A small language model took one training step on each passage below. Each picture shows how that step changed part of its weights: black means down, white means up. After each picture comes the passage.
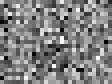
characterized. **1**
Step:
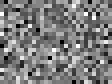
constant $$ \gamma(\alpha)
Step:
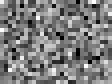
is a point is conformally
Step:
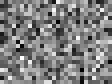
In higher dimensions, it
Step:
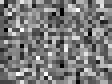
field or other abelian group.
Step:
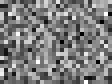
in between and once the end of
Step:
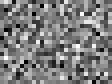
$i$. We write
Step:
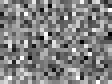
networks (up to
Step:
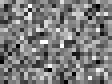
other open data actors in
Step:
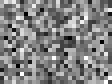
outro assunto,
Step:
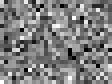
zarur moddalarni
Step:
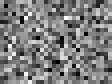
case running time of
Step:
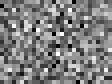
able to recognize
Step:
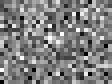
for model testing and generation
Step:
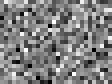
tambe preparada /
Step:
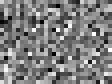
was found that the use of
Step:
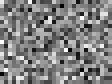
Then for all $\tau \in
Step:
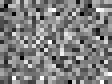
topish, hal etish
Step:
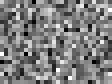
to establish a result of
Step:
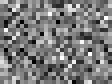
example, $R$ could be
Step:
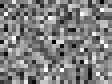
Randomly amplified
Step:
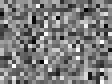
= 0, \end{eqnarray*}
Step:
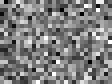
and other *Listeria*
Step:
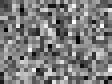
specificity, F1 gives
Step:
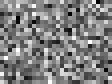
08th December
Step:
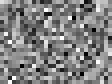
Thermal Energy
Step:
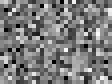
$Y$ has canonical
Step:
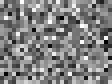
la dispersión de
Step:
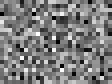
of the analysis revealed that
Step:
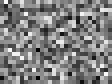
model. The work group consisted
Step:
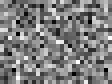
heat flux is higher
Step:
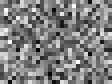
in reducing the economic
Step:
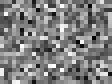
of holidays. In
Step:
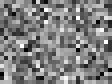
Bank. This allows
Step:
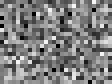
evaluation metrics or
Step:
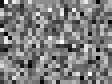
properties emerge from
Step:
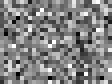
allowing us to derive the
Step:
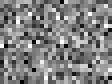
nonzero constants.
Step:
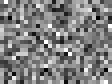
de Longastre.
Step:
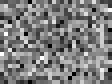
faster the existing
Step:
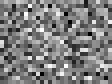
profit des bacheliers
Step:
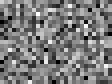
was obtained on the effect of
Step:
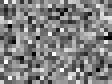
e uma retrete
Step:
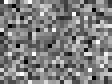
(Figura 1).
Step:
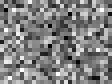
and then runs optimal
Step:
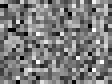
either including or
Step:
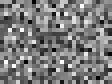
of the curvature and
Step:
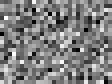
was found in 58% with
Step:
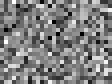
conductivity in the thickness
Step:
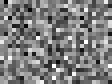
it is remarkable that,
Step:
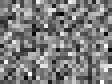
examinations, and
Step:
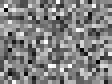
that raised women's
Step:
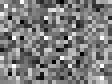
Social, Employment
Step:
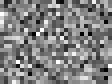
учун эса 2
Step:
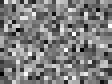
internes (par exemple
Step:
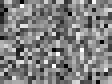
ou estadual, que,
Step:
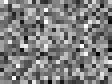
Sig. Process. 47
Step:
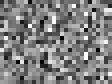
tasks were solved: -
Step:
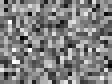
be accorded protection;
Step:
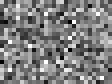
respect to the 2-form
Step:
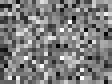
life of the component.
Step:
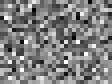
of Roots,
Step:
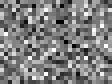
content and context of
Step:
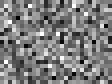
meaning is conveyed at
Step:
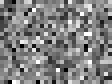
à categoria de modelo
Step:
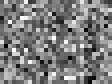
cruciales en su
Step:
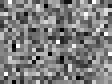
jeux et relations
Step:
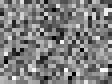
tasnifda tillar
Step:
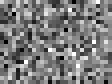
the delta function, then
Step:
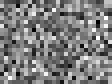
bem como à minha
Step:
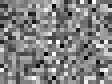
aktivisti za
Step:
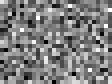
is assessed based on the
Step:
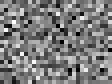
Hybrid additive
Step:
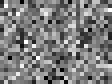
modal probability for a
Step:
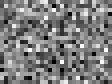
and explain the various
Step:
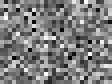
set of sequents derivable from
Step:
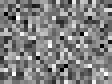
refer the interested
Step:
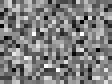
Meanwhile, these
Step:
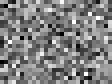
study irrespective to their
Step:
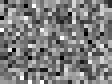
the (weighted)
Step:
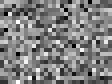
sequence $\langle s,
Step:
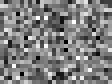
collection of H.323
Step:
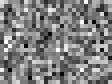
habla de construir un
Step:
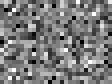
$R$ satisfying
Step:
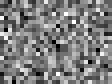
about 2500 occupied
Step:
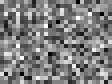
with its boundaries of
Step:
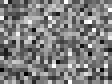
in a rapidly
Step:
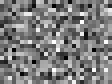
elementary symmetric function,
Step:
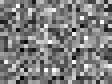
total leaves in each
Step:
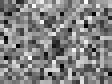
recurso de casación en
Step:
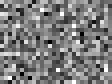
"$\rightarrow$" for the
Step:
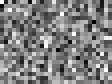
remaining "extremal"
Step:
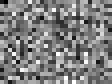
used for the described
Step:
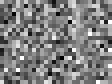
the healthy living
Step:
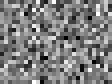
amalga oshirishning
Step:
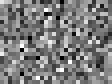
The elution profile of P2
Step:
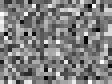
учун хос
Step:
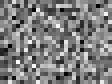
pollution control are generally not
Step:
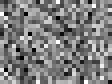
that drives us is the fact
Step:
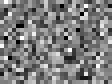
other hand, as $x =
